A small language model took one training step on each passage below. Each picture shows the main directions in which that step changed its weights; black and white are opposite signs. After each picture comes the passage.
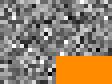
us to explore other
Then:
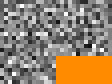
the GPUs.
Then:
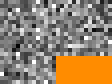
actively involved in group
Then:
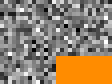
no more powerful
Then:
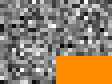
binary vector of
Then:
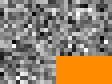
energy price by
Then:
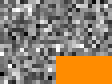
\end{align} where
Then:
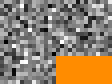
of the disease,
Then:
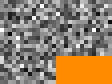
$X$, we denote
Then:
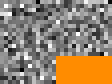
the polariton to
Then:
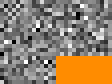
is negative.
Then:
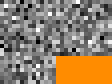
a mechanism for
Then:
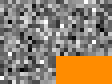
boundary lines read
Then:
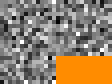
please register
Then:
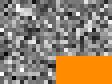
items loadings
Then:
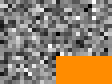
this type would be obtained
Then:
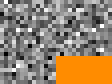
1. Overview of
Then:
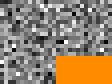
melting. The
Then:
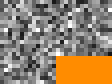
of the AFM
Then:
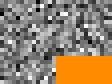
possesses three
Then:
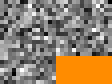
paper presents a new approach
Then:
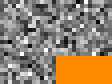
of spin-up
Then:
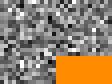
Xuan, and
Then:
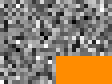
is divided. r
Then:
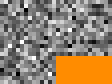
of Toluene using
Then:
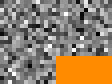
resulting in a time
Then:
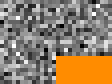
a block $B$.
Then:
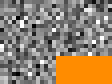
\phi^a$. We
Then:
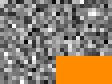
health and quality
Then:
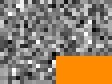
some variants thereof.
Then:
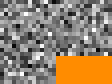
the rest frame
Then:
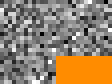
evaluation of gender
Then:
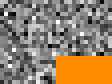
sets of the form
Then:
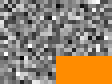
In particular, spatial
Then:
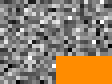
pointer to the
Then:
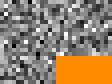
against the test
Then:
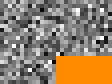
research while implementing various
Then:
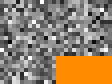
to a better
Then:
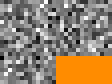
D. Stauffer
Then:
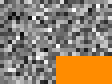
$m\not \equiv
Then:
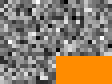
we construct in the proof
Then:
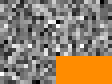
in effortless
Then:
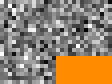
mattering tend to
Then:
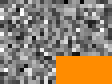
{\em distance}
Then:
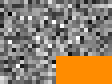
serve as a
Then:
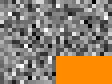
data acquisition
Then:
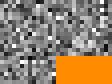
an increased level of
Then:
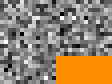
of the frequency. The
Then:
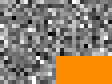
photons that leads
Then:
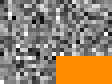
embedding and
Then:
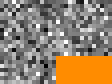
will always be
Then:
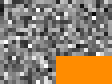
model errors. We
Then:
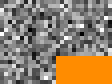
location of the
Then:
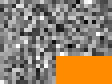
in Nepal was
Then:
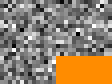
this problem, we find a
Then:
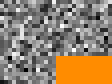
company operation and
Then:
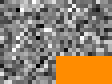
who underwent open
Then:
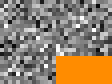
is still at a
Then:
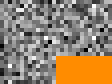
anomalous number of
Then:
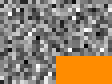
This work was funded
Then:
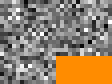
isomorphism can even be
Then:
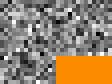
are the effective mass of
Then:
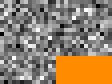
operational requirements will be
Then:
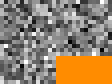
of analysis*' as different
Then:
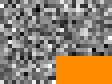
say that the three
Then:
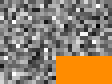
b \in \mathcal
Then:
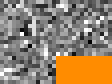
of projections estimators.
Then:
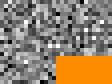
some parts of the
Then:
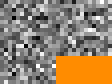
purpose and
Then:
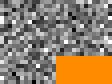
surface flatness
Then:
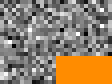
that the coefficient of
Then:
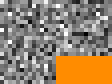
voit alors des
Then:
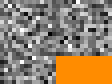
of Finance to the
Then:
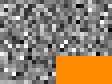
achieved, as
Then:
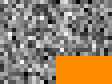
in both BER and
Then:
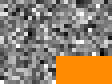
a PU throughput
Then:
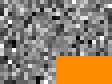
problem formulation (section
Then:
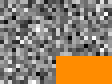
development practitioners
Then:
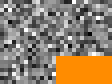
instability in the transverse
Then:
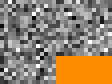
where $X_v$
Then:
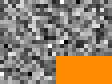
of KN potential. The
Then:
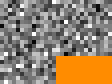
application mapping problem
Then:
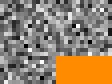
use of modern farm
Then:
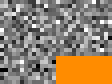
h$ vs.
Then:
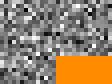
space-time structure would
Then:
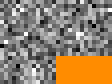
The calibration plot
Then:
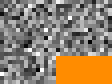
a dashed line in
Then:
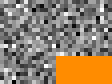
critical role in
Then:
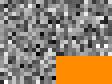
the inflationary
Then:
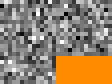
and other areas that may
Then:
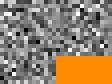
box at the same
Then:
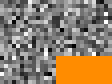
\times \left(
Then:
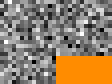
scope of this
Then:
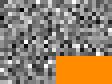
same as top panel
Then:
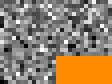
digital transaction
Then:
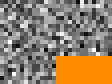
increase in the interaction
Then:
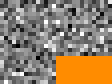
actively burn the
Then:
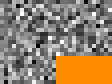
background is
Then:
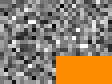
is dominant,
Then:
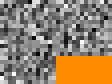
optional block) by
